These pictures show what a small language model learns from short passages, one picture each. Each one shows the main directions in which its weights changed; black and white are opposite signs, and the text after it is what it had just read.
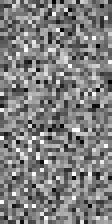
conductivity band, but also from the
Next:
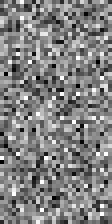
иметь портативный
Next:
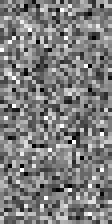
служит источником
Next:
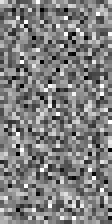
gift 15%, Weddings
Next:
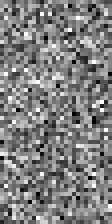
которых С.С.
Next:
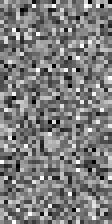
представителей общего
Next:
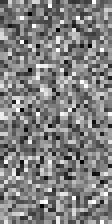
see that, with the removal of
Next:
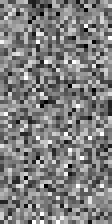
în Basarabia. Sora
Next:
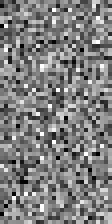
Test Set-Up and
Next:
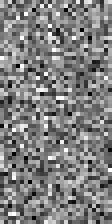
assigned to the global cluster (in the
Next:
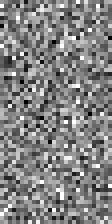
in Encyclopedia of
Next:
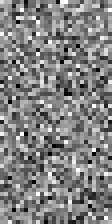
peak is $\gamma_{e, \rm
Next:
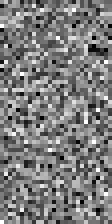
union supreme court should include the
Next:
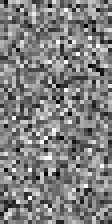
and fineness of the jelly are
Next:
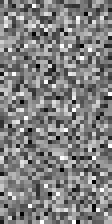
University. In this study LiqIT software
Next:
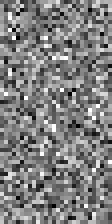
жалования чиновникам
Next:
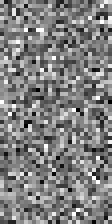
match the ground-based COSMOS
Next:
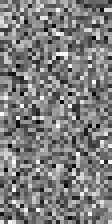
Heimverantwortliche oder
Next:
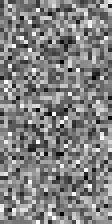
and the Hamilton's principle function
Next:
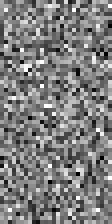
atuais da sociedade, que,
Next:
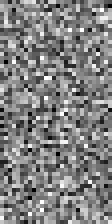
momentum within the disk, when the
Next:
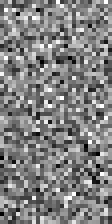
CT: celiac trunk;
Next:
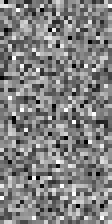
éléments susmentionnés,
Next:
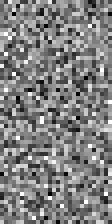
of verification generation processes. The
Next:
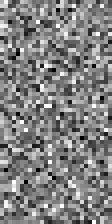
can take many forms, such as: -
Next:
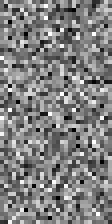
ile kiraya verdiği
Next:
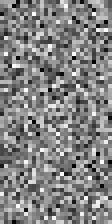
nontrivial nature of the band structure
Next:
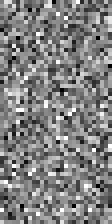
every $g \in \dot
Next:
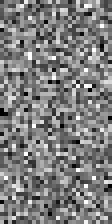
analyses the strikes in recent years
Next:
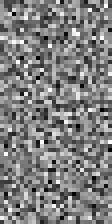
use, as the cabbage,
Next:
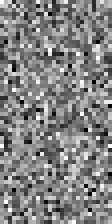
that in the end-cap region was
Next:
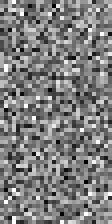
based on the act of incorporation
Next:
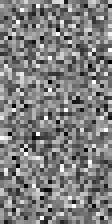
length, $s_0$, such
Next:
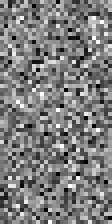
apreensão pela União de
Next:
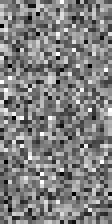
we obtained a set of spectra with the
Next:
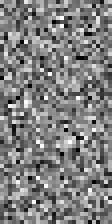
uchun yer uchastkalarini
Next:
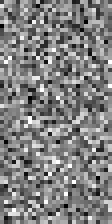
the $x$-axis corresponding to Co
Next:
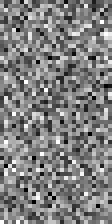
you do with the stories collected?
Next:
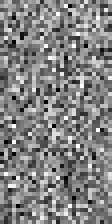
forcing to rely on heavy
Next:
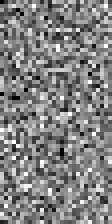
one can ask if there is a
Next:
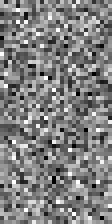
letters represent flavour indices.
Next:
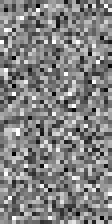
for its validity in collaboration with the
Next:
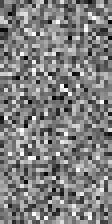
di lui relazione sull'
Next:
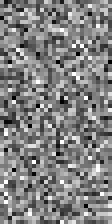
soil types with the intent of
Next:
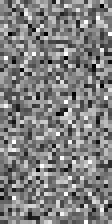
$t\sim 100$; the corresponding
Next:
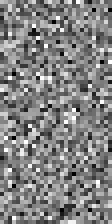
MUs in the VMAT plans
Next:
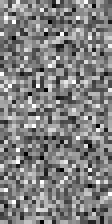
the cross section-mass relation is approximately
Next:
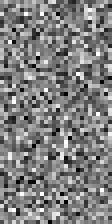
to the academic rules and regulations
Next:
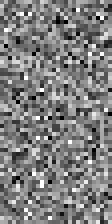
called a BH lattice if -
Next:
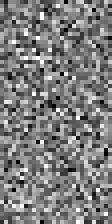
interaktif untuk mengukur
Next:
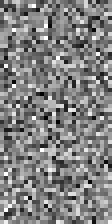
substantially reduce the number of
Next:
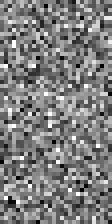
to see the routes of other users who
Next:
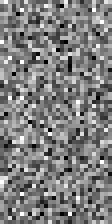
the first few Myr. To take those
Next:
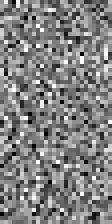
va optimal muhlat, deb
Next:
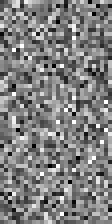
temperature' by industrial standards. During
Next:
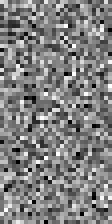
synthetic realisations of a survey
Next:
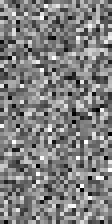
methodology are recommended. It would be
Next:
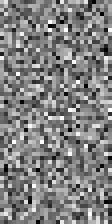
insulators'' from the model side?
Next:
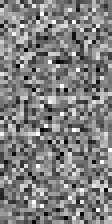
J B Forsyth and V
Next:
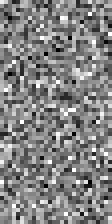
define the application requirements that affect
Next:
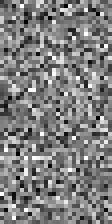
Volunteer students were asked
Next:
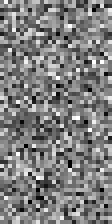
положительный эффект
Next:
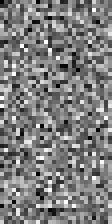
that support is accessible, and that no one
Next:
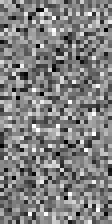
qilishi mumkin. Shuning
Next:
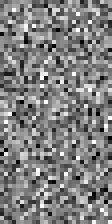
mavjud. References:
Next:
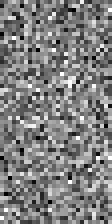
single-cycle sensitivity function
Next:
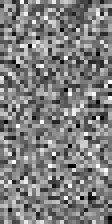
tunneling microscope
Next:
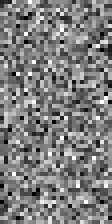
timescale of tidal synchronization
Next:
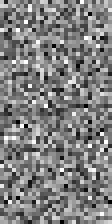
des commentaires des pages 13 à
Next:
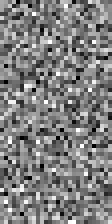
energy mode. In the trivial
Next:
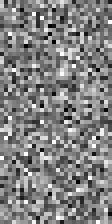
tercantum dalam artikel ini
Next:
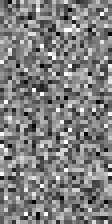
nemis tili amaliy
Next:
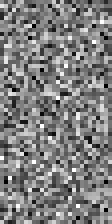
Ławki Carska
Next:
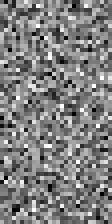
additional repulsion in the system. We observed
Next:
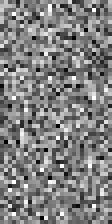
ao 11º período,
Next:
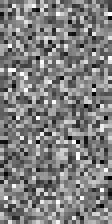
validate our method, we first derive the
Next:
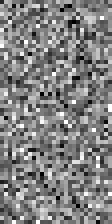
فخر الدين
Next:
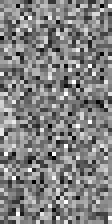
development and evaluations of cooperative learning methods
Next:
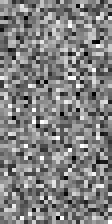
inter-CCD corrections have been determined by
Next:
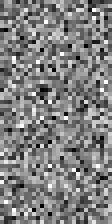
ppt$. We decided to not
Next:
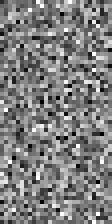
Qadimgi turkiy
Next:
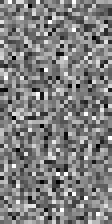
with single systems, binary and multiple systems have
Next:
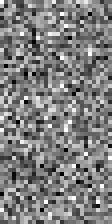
dysfunctional nature of information
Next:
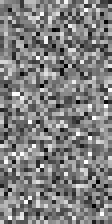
feasibility. In our experiments,
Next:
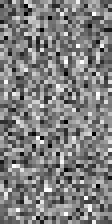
M.Sasaki for useful
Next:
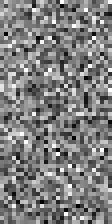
readily find \begin{equation} {\mathcal
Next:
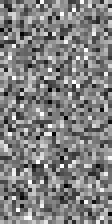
the other hand, dopants with small
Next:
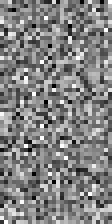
distribution This DMP is licensed
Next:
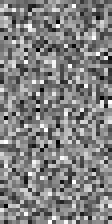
an atomic Bose-Einstein
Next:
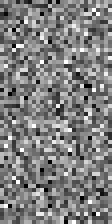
strategies, led by older
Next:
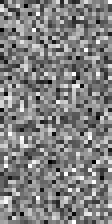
in the QE absorption spectrum
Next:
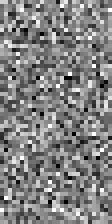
following, we assume for the sake
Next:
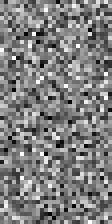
компонентдан ташқари
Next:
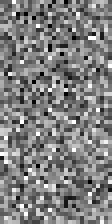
intense beams, labeled
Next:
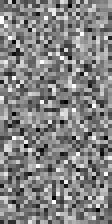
of the CKM assumption} The
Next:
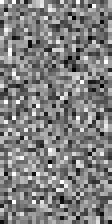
spirituală în rândul
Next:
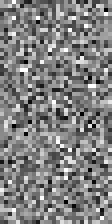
találkozó pontja,
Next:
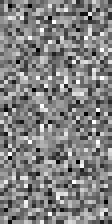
University, PO Box 9513,
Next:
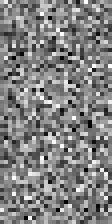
{Washington Post}. \newblock
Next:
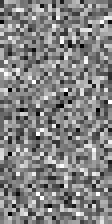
be done. Hence, both
